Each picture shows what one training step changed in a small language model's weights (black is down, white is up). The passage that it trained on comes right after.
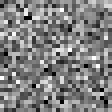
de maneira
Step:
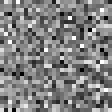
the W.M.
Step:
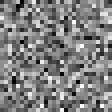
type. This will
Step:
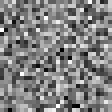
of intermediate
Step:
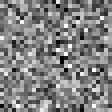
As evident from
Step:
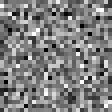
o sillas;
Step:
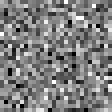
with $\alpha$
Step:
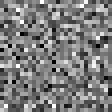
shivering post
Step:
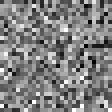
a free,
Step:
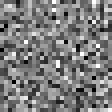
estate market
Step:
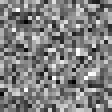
to match the
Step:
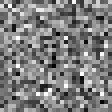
and Vannatta
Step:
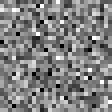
before sample
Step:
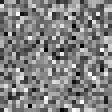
data. Thus
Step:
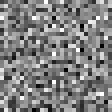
magnitude of
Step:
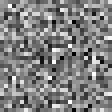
was based on a
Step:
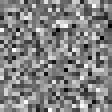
cost of this approach
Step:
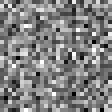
and efficiently
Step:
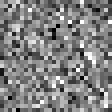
falta de
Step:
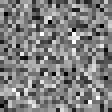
form strategic
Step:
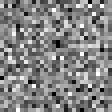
used in the experiment A
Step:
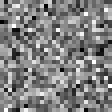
max}$, and the
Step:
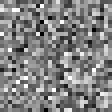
be regarded as
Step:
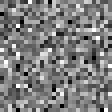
zona da
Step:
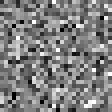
been reduced to
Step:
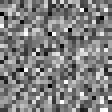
о месте
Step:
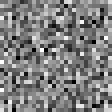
with the {\em
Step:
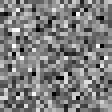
for plastic
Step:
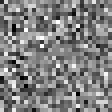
Institutions and
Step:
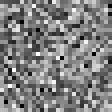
reflected by a
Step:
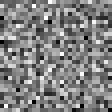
performance, lower
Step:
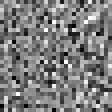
to reduce the
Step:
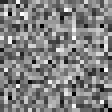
dependency on the
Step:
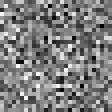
Universidad Nacional
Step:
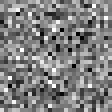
prepare a
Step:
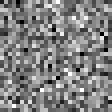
va samarali
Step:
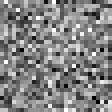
limit the iteration
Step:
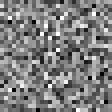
a altei
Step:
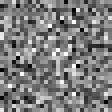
Treatise on
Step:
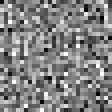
що у
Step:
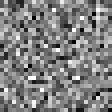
in recalling
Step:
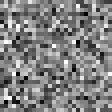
URL for
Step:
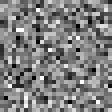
items is
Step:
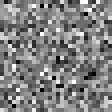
sample to sample
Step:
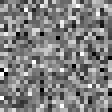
similar at different
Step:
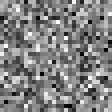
in clinical
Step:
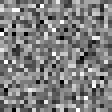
be important. In
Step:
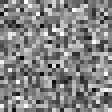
some cases, the
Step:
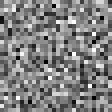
creating highly
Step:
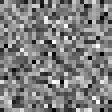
a restoration of
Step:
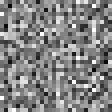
significantly different from the
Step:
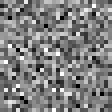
- Este
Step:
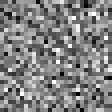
Proof. Let
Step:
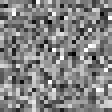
to keep a
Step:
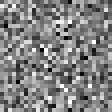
de ordem
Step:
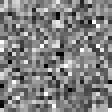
After that, each
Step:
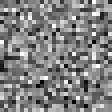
highly sensitive
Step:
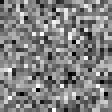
excitation rates
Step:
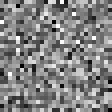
sum to the
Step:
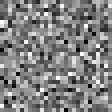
evolution of dark
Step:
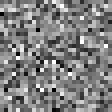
performance avoids
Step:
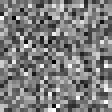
biri olan
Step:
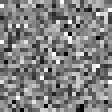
including interaction between
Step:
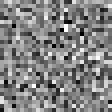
the spacetime
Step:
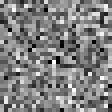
important role in
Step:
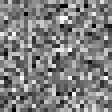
de droits et
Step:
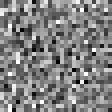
defined [5].
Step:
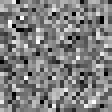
only needs to
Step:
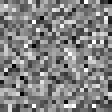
social practice
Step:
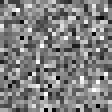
materia, anche
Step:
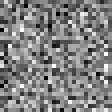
3. Table:
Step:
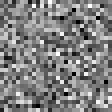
there are infinite
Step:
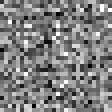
/ BNPL
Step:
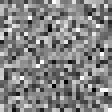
presence of the
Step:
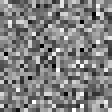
again, the results
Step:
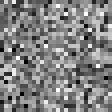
of wheat
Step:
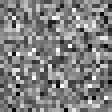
Writing -
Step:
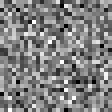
little or
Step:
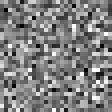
the dual of
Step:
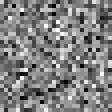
analysed and
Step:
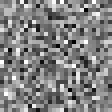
found out in this research
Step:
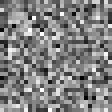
5, our approach is
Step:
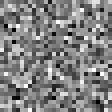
component of this
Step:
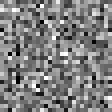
be explored in
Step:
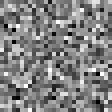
component of the
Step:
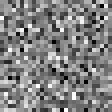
و الدعم
